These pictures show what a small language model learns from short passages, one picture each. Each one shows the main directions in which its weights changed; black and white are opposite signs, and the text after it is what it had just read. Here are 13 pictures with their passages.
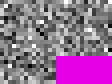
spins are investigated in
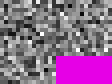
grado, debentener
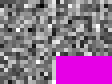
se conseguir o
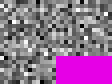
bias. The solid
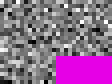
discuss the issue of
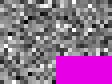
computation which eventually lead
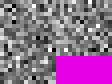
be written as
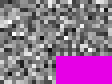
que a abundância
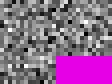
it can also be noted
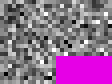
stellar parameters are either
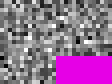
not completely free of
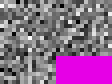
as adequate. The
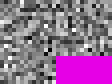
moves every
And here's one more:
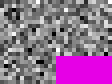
mirada", de
